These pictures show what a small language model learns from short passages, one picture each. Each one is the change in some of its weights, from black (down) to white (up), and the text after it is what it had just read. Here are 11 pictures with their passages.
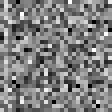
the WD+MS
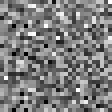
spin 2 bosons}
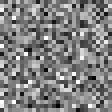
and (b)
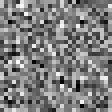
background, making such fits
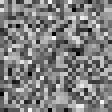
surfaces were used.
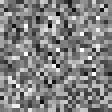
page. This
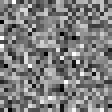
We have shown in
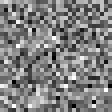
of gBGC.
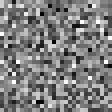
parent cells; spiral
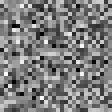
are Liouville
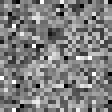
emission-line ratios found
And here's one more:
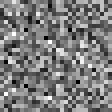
be able to display both
